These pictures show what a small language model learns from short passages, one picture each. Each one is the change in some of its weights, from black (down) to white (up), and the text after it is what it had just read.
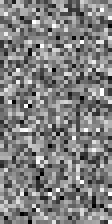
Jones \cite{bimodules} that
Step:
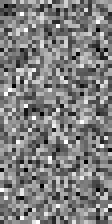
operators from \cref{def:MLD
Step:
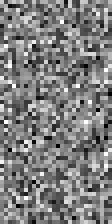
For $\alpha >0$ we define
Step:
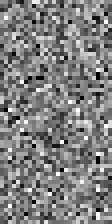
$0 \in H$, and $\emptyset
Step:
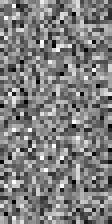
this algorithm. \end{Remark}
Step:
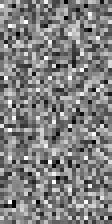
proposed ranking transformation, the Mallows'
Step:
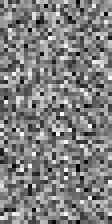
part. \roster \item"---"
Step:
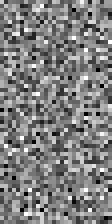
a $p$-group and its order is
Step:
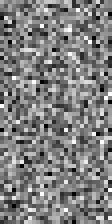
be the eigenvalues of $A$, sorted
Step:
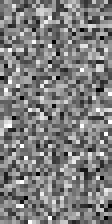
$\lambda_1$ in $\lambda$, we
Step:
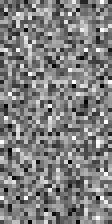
Dirichlet problem is a consequence of the a priori estimates
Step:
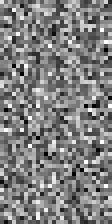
of its finite dimensional sublattices.
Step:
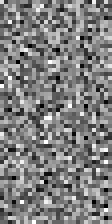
a least square procedure that increases the weight of
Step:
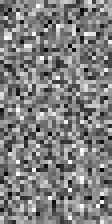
A class of non-abelian solutions for the
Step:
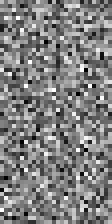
to present the algorithm of expansion of small deviation for
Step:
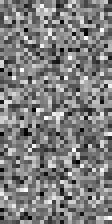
one does not involve the function at the left
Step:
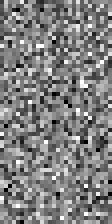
Methods in Commutative Algebra and Algebraic
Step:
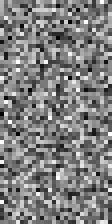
and acceleration at the inflection point
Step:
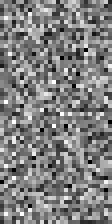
are special periodic orbits that correspond to the
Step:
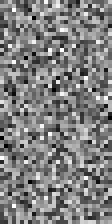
from time-translation invariance), where
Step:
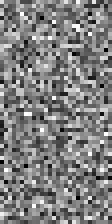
are its $p$-adic and motivic version
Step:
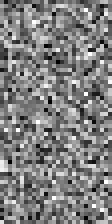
to have transitional nilpotancy class
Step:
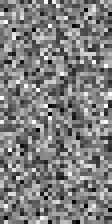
$n$. Therefore from the demonstration of the
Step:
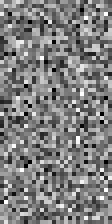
product on $M$ and then the restriction of
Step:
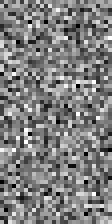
bifibration $\MX$ restricts
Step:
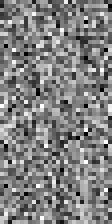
$\succ$, we take a world
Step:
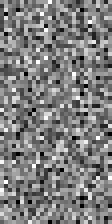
dimensions because on this situation we need to know estimates
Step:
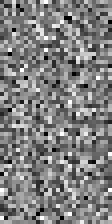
)$-morass for the case that
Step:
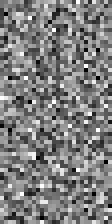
box used to size the cell list and divide
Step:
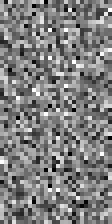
``type (D)''\endslant\
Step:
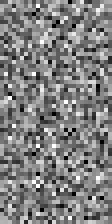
side and free on the other, with
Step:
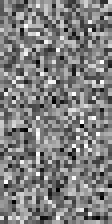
spaces. \newblock \emph{Theory of
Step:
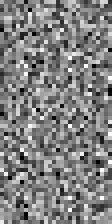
are at most 1 by convexity (the eigenvalues
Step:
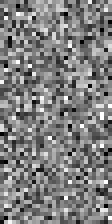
domains with semigroup $\Gamma$ are all flat
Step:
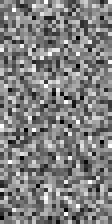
from the scattering region. The next step would
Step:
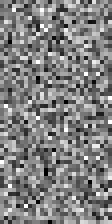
$n$ but then immediatly also
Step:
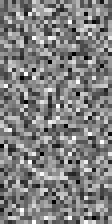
is the characteristic function of the first coordinate
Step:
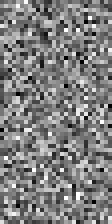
terminology and notation not defined here. A graph
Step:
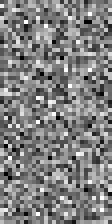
doilea num\u ar este
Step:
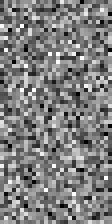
and the excitation are given.
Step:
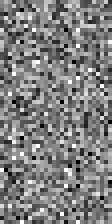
replace $A$ with $A\otimes
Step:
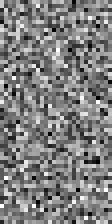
A \mbox{ is invariant under the action of
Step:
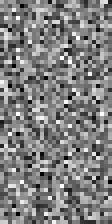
to compute the integral \begin{equation}
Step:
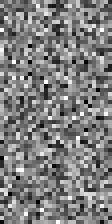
exists a non-null complex number $z$
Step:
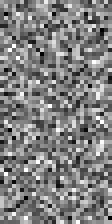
result in various ways, including a more algebraic Markov
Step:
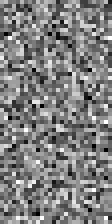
compared to the change size. Then, it would
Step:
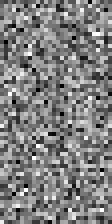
$n\in\N$ are given by
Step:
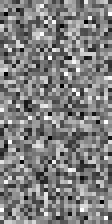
an entire $\mathfrak{g}$-orbit as a
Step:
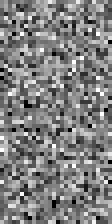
generating set of the representation, but basis. According
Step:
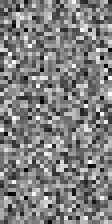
rule is inaccurate, then the matrix
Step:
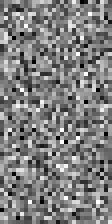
Let $R$ be a commutative Artin ring.
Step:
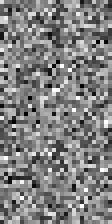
In this situation, the problem becomes the original one
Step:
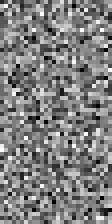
$Y$ (using the Gysin morphism
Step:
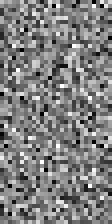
PMF. Estimating a potential
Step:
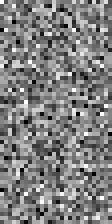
the applications literature. This is known as the largest
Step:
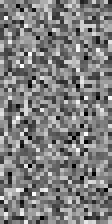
investigate the structure properties of the endomorphism algebras of
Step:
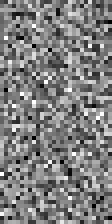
$. In order not to lose sight of
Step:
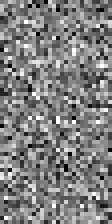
{\it Math. Scand.}, {\bf
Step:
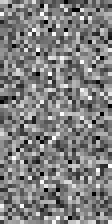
Shenzhen, China. Email:
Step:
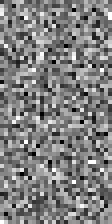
that optimization algorithms often have interpretations as discretizations
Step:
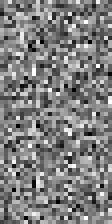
medium surrounding the vessel.
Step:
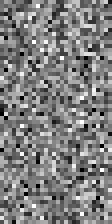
closure of $\pi^{-1} (C
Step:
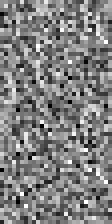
higher probability that this feature is characteristic of the
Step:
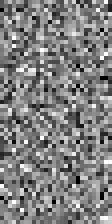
U'$ and then using parallel transport relative to the
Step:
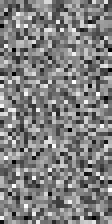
sampling density was constructed using these samples which was then
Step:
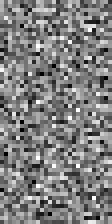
and taking the leading eigenvalue of its irreducible component.
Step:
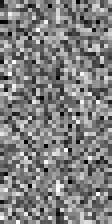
\subsection{Boolean functions} Let
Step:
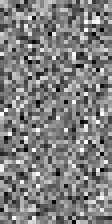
performance of these solvers by modifying some of the
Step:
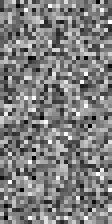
design closed under exponentiation; it also forms
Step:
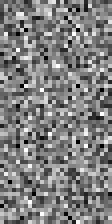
multialgebra is a commutative ring is the
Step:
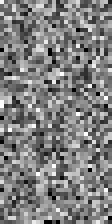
the relations between weight functions} In general, the
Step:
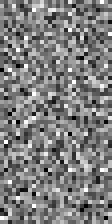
by a hyperbolic isometry whose axis $\beta$
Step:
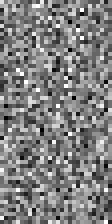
prevector field}\label{sf1} We
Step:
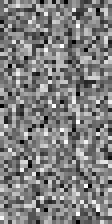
G^+ \cap K.\end{eqnarray}
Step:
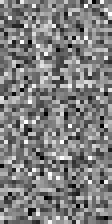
$\alpha$--H\"older regular. We find
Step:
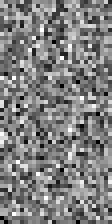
we can see that $\bar{M}$ lies
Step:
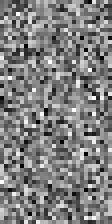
functions. If we fix the value of the function
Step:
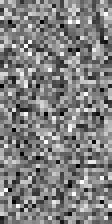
The curve $\bar{L}_{ij}$
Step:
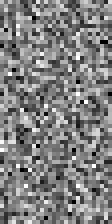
= 0$ can obtain $$h_l =
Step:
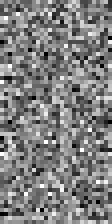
In the remainder of this introduction we will recall more
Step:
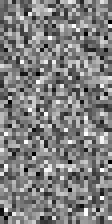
is a non-smooth embedding of a smooth curve
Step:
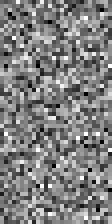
of Lie superalgebras, {\it Adv.
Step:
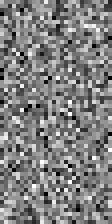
each $t$, and the duration that the
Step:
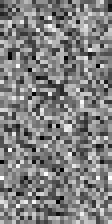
\Theta_n$, we note that
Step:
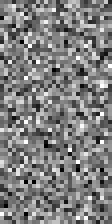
$K_0(A)$ has no infinitesimal
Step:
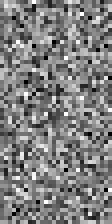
was introduced by Hinrichsen and
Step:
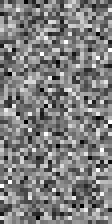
be given as in \eqref{vn
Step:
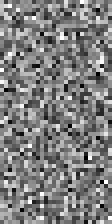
\dots, a_s)$ and
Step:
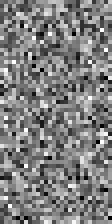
n_k] $$ be a finite or infinite
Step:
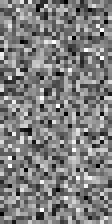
a ``VN-core'' in
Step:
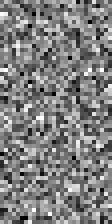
u' + \epsilon u$ in
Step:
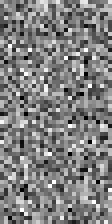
examples for moving a surface of revolution under
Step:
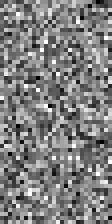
positive integer $n$ there is a
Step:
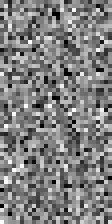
i_d \cdots i_D} &
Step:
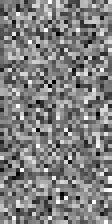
intermediate growth generated by automata with
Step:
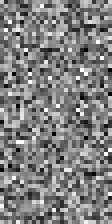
a function $u$ in $G\cup
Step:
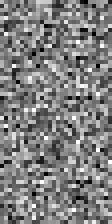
example illustrates how a plane wave approach reduces the
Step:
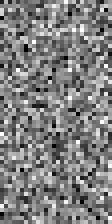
Primary 22F05. Secondary
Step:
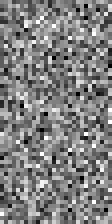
characterization of Willmore surfaces via harmonic maps in
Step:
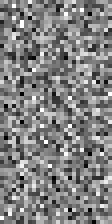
$z_n^m$ with
